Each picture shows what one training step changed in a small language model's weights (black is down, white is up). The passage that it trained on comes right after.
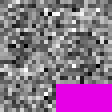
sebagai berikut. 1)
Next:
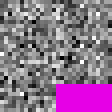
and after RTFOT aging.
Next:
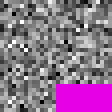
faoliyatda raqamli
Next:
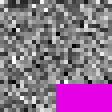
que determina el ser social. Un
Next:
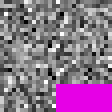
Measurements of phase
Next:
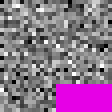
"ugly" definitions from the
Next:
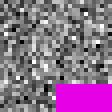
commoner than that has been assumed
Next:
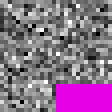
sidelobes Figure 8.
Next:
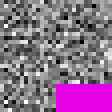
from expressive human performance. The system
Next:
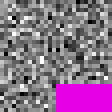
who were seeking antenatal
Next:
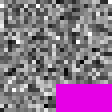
a pós-graduação. No
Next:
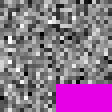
jumlasida o'rin
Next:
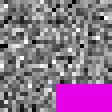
online and behaviour. Some
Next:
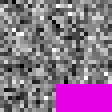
the requirements of low core loss and
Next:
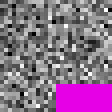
“La parte de los
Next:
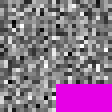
with t -closeness to further
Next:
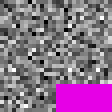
akuntabilitas kinerja
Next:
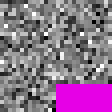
group B), as illustrated in
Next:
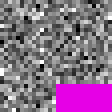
day was dedicated to
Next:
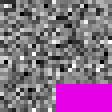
с ними делами
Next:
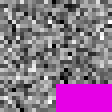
with high within-depth similarity
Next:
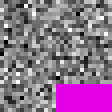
showed that the SPER reduced
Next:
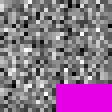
and quantity of production from the
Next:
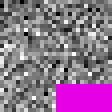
e *Penicillium*
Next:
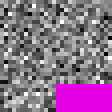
three different phases – 1.
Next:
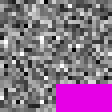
competitive bachelor's
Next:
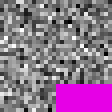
АД. Сравнительный
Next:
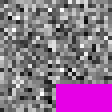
otras iniciativas, como la
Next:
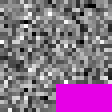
nafs tarbiyasi,
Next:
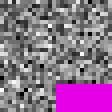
(professors, students,
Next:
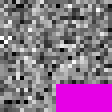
the present paper we present a systematic
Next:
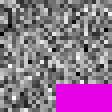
Xususan, naslchilik
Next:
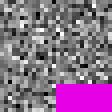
“gibrid urushi”
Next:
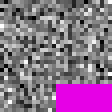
climáticas e do aquecimento
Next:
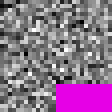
health sciences, Chad.
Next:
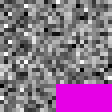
section, it will present some aspects of
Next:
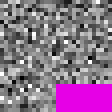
mos tarzda ularga
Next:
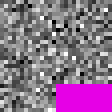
the study, L.B.
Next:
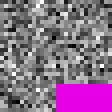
it was to ensure that the acquisition
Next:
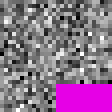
test than the control group. The next
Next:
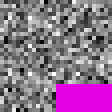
indica* (Neem),
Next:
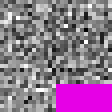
Prafulla Kumar
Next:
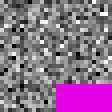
excavated rooms all belong
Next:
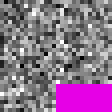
integrate several theoretical models of
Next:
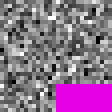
хребта при их
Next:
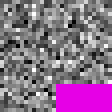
parameters or assumptions.
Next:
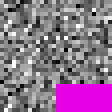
water and administered at the
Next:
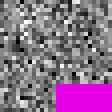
в состояние с
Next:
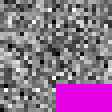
Diego et al. [3]
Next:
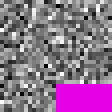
article. However, this study found several
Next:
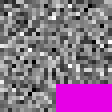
основою раціонального
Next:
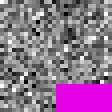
y organizacionales, así como
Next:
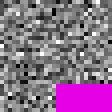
pueden fomentar “el
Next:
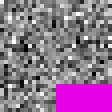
C. Fischer¹ ¹
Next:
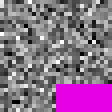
equipment (forklift,
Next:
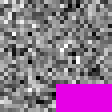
of resource distribution and it is essential for
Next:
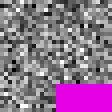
tajribasizlik bilan
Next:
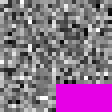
belgilovchi barcha
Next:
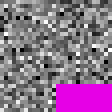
responsibly sharing genomics
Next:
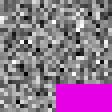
to the non-multinational
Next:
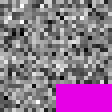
of an experimental investigation on the
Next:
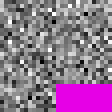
TIPPA, Instituto
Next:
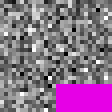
appear on campus and were
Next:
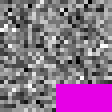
period as well as documentation of major
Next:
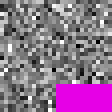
O'zbekiston va uning
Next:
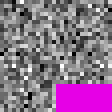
на 1,8 мм или
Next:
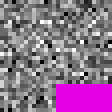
each DNS server IP
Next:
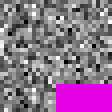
parameters in a dynamic manner
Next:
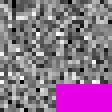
das interações, conversas e
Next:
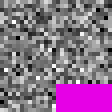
perceived stress to subjective
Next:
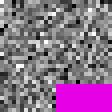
footage to CETRI,
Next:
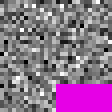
pumping tests and
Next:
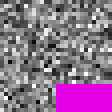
operation in the 1.45 –
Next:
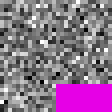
ishonchiga ko‘ra,
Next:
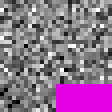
encourages the acquisition and
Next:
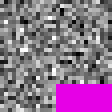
autora “consigue
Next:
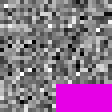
davlat siyosatining
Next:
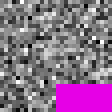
encabezada por el general
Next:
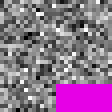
performance; we used PU paint
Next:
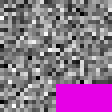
the diocese. The period 1987
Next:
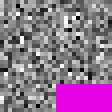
Each treatment group corresponded to a specific
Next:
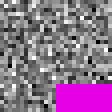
import numpy as np from
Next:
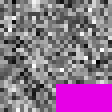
for sufficient RF coverage,
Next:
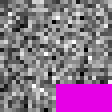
akademik faoliyatning
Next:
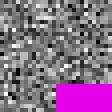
(ACI) are discussed in
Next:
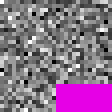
regra, não tem o
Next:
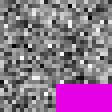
suggesting coordination through
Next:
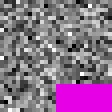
наличия коллективно
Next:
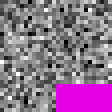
veces es caótico y
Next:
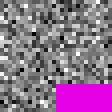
in hourly resolution, which
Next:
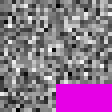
especie ha demostrado estimular
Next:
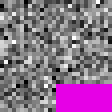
sanguineus* and *R.
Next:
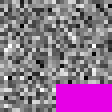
Algunos reconocieron
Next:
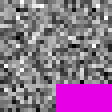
observe, the capabilities
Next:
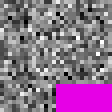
product" as: "A
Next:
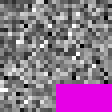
convex optimization; compressive
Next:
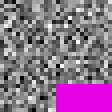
other to find the best strategy
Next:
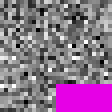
досить істотно
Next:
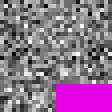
to consider organisational competences as
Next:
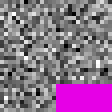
melasma Yes 48
